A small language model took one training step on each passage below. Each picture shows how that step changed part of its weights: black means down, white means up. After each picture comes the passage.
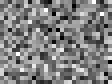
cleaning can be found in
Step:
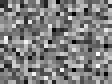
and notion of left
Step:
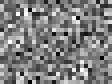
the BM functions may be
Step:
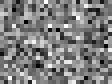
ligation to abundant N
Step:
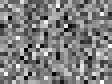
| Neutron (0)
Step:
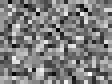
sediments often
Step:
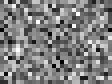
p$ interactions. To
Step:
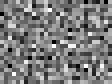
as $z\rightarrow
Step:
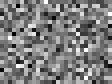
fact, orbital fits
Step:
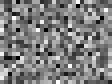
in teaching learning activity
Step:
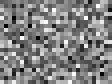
$N$ counts the level
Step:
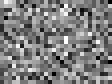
the emitted light through a
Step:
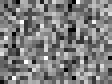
that a common set of basic
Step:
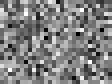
initiation was observed). This
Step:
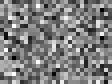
expected to supply their
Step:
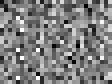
a discrete structure at the
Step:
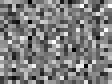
indicator of health for
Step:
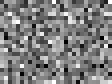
requires special growth
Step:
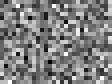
bound $\chi$, known as the
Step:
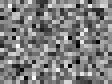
\ref{spectra}). The
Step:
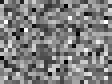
body weight and fat
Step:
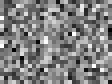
description of the higher angular
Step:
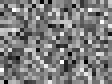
by STAR collaboration
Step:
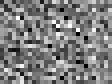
the timing of events such as
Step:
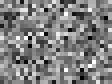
shows the Cronbach's
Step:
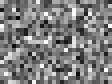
Stacking Transformer
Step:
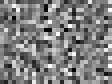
Retrieved on
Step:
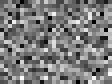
receptive fields,
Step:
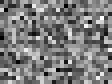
in the arctic system?
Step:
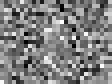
text interface that allows
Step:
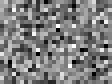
purchasing and selling
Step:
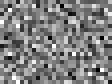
k thermal conductivity of the
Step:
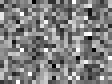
radio frequency ($f$ =
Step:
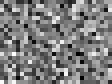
of actions on the five
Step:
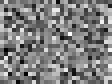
documentation, where users can
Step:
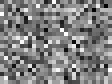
This allows composers to
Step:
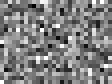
Liaquat National
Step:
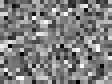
with small $\omega$, we can not
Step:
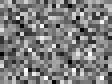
of the \ce{H-}
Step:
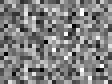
Details of the calculation can
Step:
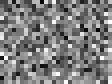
as the teacher take a
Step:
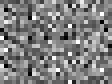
stability through centralized control,
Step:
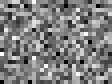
+ \half(S
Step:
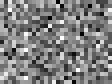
data and thus reduces
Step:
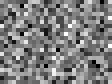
in the Golden Age previous
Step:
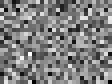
and complementation of the
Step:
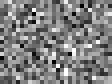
have your head open
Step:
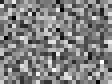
industries and countries
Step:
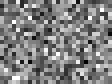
Z^{\otimes n}
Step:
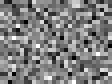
which are partially funded
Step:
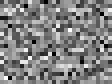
Thus, losses are
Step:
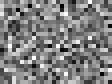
particularly given the composability of
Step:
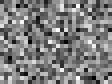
stellar mass. The number of
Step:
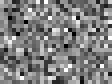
the coupling with the radiation
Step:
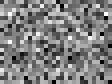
features are based on the
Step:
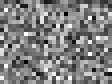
Zn^{II} complexes
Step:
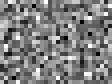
Pakistan, US,
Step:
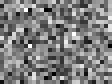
3-brane travels
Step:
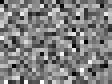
function can be expressed in terms
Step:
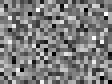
features of our observations:
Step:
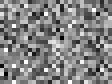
enough to be analytically
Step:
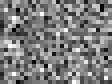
to why the classification and
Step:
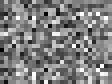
Implementation} The
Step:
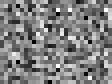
VIR, V:
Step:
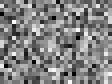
should ensure the feasibility
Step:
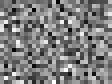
mandatory monitoring
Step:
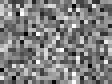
model and reveals the shared
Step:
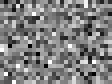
programs (Townsend
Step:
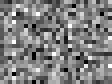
and Sacha inchi oil
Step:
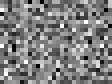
force $f$. It is
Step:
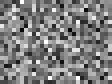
about the mean and variance of the
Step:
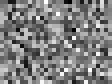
any implications that would require
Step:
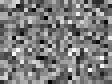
\draw [line
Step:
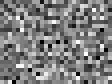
the mass function of main-sequence
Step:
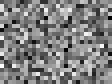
of rainfall could
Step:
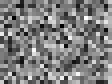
*Cassia tora*
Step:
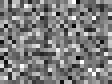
methoxy. and
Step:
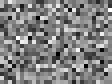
gives \begin{align}
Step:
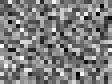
not be appropriate for
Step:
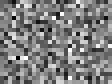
by internalizing resilience
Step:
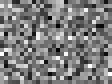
recursively halving the
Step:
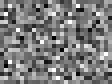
first-order forest
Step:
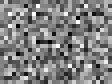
large $A_N$ was also
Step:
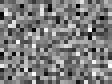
L_m)$ gravity.
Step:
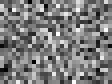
for all original research and for most
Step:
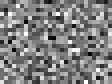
over liposomes. As
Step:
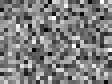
the cleanliness and
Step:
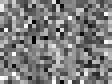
performance varies across different
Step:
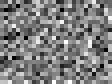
paper, we propose a new approach
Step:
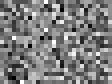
analysis actually have
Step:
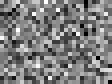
of the proverb, but it
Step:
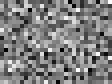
above the threshold. These
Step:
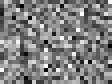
distributions for the glitch
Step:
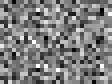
key of the CPU on
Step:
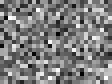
communicable diseases.
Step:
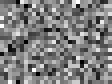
in phase retardance and
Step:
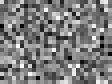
the photocurrent, the
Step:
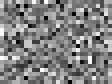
field is generated integrating the
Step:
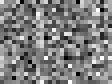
part, thereby decreasing
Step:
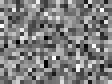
compared to account for hearing
